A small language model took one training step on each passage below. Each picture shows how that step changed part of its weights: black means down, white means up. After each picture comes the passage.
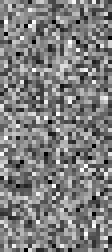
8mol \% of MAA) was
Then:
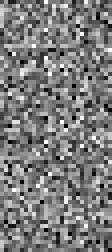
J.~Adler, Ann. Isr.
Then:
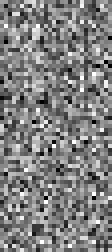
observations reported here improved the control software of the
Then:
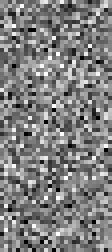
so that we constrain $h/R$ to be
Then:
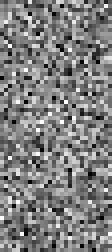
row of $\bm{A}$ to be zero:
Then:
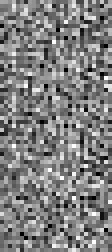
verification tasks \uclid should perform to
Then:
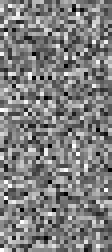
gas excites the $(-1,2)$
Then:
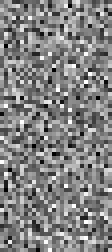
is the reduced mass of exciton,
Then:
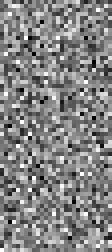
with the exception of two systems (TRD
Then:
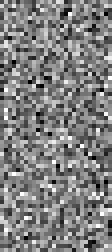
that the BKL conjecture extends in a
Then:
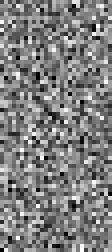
condition $c=\pm$. These quantities are illustrated
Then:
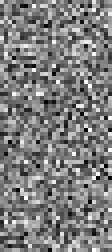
dataset. The reconstruction efficiency $\epsilon$
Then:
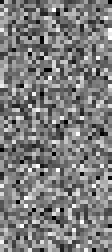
cs$ transitions, where $B^+\rightarrow
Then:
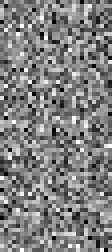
in the case of a thermionic anode as
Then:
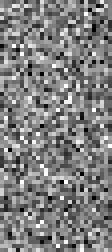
was detected as an impurity phase. KCl
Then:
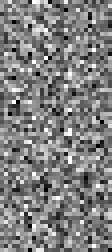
were more prone to making mistakes due to
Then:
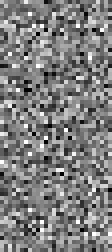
$\epsilon$, peaked around $\epsilon_*$, one
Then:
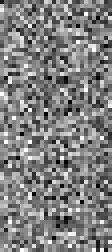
overheads of the charge pump
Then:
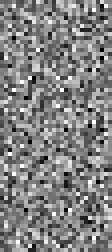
qubits with high fidelity can aid in
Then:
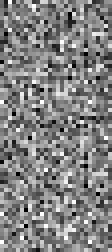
Society of Chemistry,
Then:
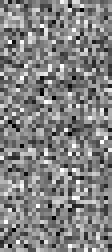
system. In the absence of spin-orbit
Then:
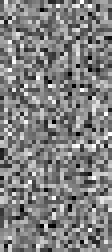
and physically transparent approximations being relevant to
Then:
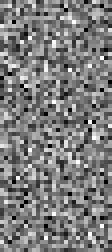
[1,2]). We consider one-dimensional motion
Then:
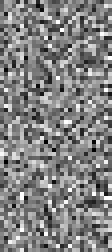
discussed in this article, and the corresponding process
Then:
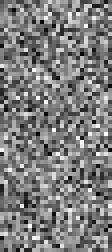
to $\la X \ra \sim 0$, which
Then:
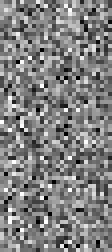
from the stable tangent bundle
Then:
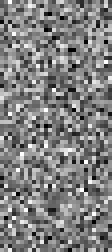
density in the Universe. Deuterium abundance
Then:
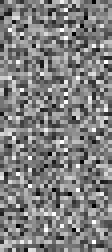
$x$~axis, respectively. The change of the
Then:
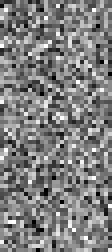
wide range of heliocentric distances,
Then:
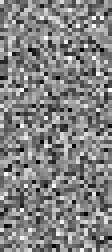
one.}, where the $i^{th}$ timestep
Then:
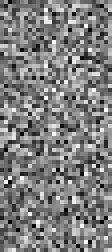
to preserve agreement between the BBN predictions
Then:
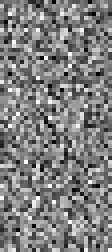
including the {\Gaia} observations would reveal
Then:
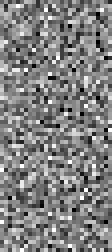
the surface tension. \begin{figure}[t]
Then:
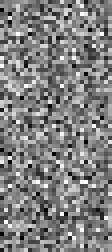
power of edge detection using the several definitions of
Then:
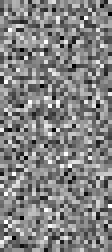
accelerating seismicity and finite-time singularity
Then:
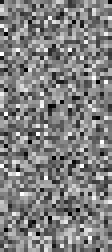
the multi-heterodyne beatnotes
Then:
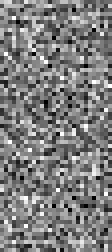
These searches are not able to constrain direct production of
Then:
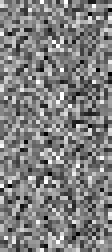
extensions, however, remains application-dependent and will be
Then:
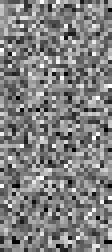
limit for a free particle by expanding ordinary
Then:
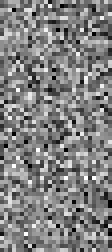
FOC over a 5-hour period on
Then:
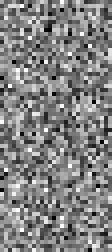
light may be modelled in classical optics. A second
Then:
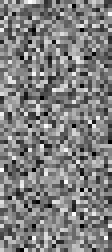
heating of the upper story. Its total surface
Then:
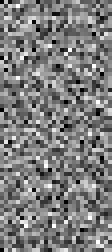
front improve the prediction of the wall shear
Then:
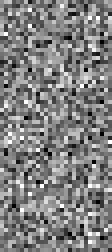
browser token, or account session.
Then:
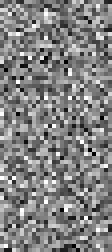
the Dirac-like interface states. The pressure field and
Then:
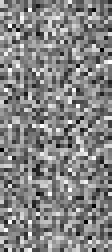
criticality, and as such, the flow of
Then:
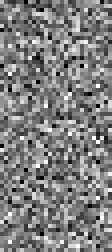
of a superconductor S' and the solution of
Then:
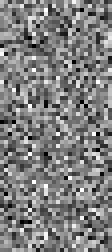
order to avoid background from Z$\gamma^\star$
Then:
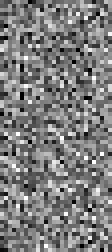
{\bibfnamefont {A.}~\bibnamefont {Narla}},
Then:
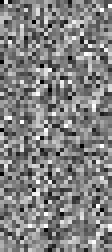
embed a de Sitter horizon in a spacetime
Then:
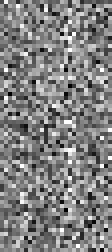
in the present paper is to explore the possibility that
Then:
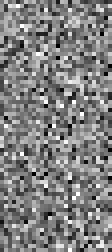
the design and analysis of composite materials based on
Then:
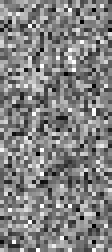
at ambient pressure was operated before applying
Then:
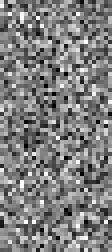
of $\eps$ in the equations for generality. The
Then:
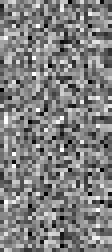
RELATED WORK
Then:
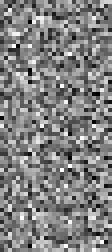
were conducted entirely through the use of software
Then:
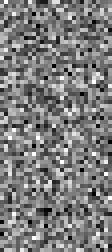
- \alpha$ transition with $\sim5\%$ change in
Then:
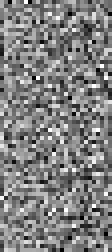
participants collaborating strongly among them. In
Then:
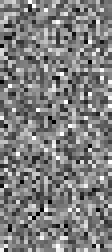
\textbf{Surface characterization:} X-ray
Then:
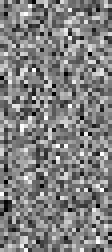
is not available at present. Even for the best observed
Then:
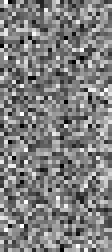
D \times H, \label{Eq1}
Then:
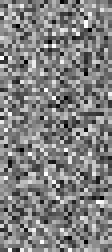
reflect more recent scientific activity. These observations
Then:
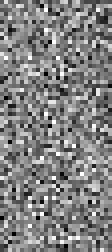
in these sources, these `jumps'
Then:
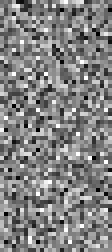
fitting failure is intrinsic, and not a
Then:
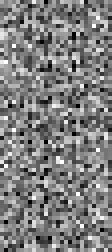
contribution increases with increasing wavelength and decreasing AGN luminosity
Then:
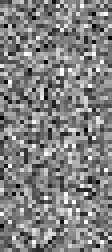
Campus, United Arab
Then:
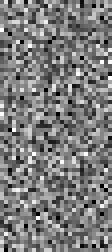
renormalization effects are of crucial importance
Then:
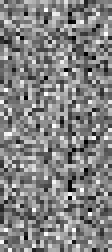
imaging, compressed sensing, computational imaging,
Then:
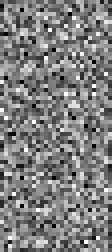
Adhikari and V. B. Adya
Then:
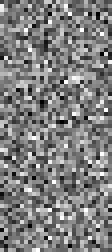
a parametric excitation of SWs is
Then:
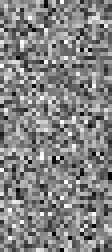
central role in the strongly nonlinear regime too.
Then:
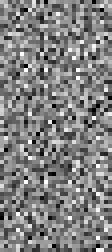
at positive $x$. In the off-forward case
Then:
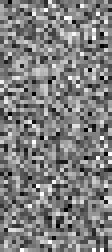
that the following factors promote amyloid
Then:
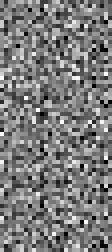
c | c c | l |} \hline
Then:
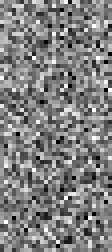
production logs has confirmed the actual
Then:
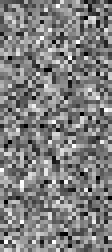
from the core flow. Smaller streaks
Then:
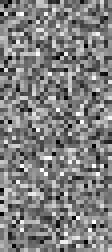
accretion phase as merely the residual phase
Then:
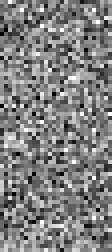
autonomous vehicles from being
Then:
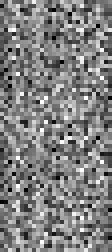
Sciences, Tata Institute of
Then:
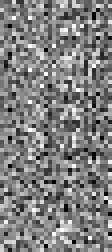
last appendix presents the contents of an
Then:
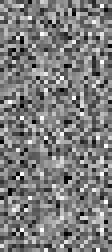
should be also noted that one cannot consider pure higher
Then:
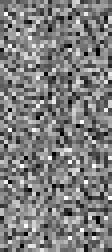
fundamental problem: understanding the structure of the
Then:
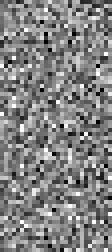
to the nonequilibrium stationary distribution.
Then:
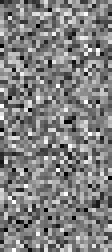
energy of 100 MeV implies a lower limit on the
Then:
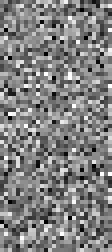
not reduce to specialization alone.
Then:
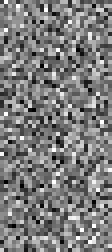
in the product are ordered in decreasing grade from
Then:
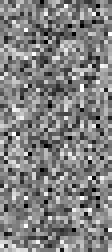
} \date{} \begin{document}
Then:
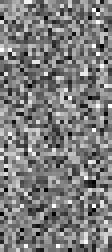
degree $k \gg \langle k \rangle$ can
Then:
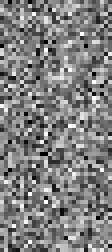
tree (this was noted in Sumner
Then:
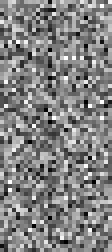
parameter}(a), in confirmation of our recent
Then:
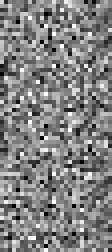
case study of high-pressure hydrogen
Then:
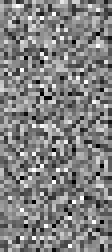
fluctuations relative to the mean, and hence to test for
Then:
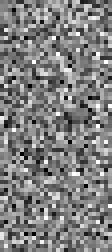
to time $t+dt$ can be logically split
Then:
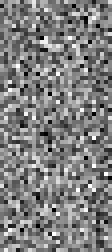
thermal tunneling, and the subsequent
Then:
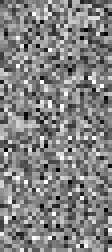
to an optimized target selection using Washington
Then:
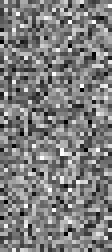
Specifically, in this work we consider a
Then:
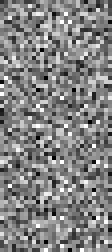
to angular velocity with respect to the center of mass of the
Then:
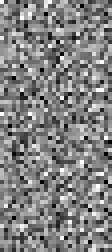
amplitude. It is well known that any string amplitudes are
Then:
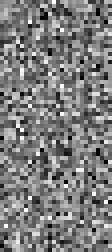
numerically simulated. An analytical solution in the
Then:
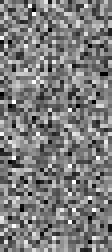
physical parameter that were learned by {\sc
